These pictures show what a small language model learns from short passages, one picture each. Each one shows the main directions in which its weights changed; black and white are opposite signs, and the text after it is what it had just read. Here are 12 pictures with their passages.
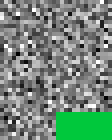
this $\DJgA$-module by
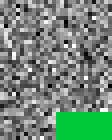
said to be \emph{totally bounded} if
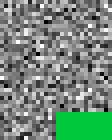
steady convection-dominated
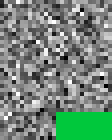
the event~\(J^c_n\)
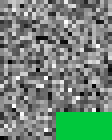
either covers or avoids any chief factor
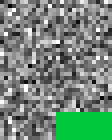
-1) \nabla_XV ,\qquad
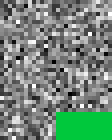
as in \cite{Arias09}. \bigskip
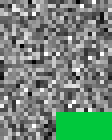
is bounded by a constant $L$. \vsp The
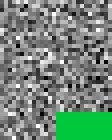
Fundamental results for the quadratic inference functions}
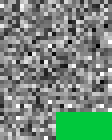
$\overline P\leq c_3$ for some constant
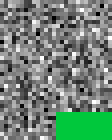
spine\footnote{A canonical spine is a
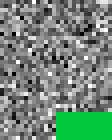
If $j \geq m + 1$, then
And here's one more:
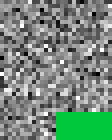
(in the sense of convergence of finite-dimensional distributions)
